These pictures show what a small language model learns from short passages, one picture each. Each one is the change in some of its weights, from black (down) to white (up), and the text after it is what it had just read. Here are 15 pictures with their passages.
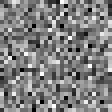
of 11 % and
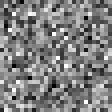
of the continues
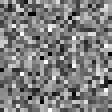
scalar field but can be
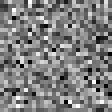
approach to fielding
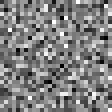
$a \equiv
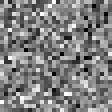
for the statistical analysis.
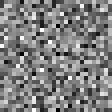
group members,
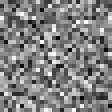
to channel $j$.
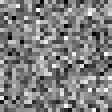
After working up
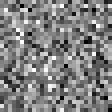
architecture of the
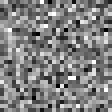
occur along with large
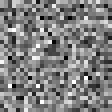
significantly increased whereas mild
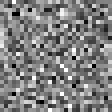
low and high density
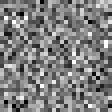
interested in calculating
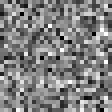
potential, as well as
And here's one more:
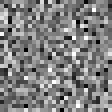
there is one. If
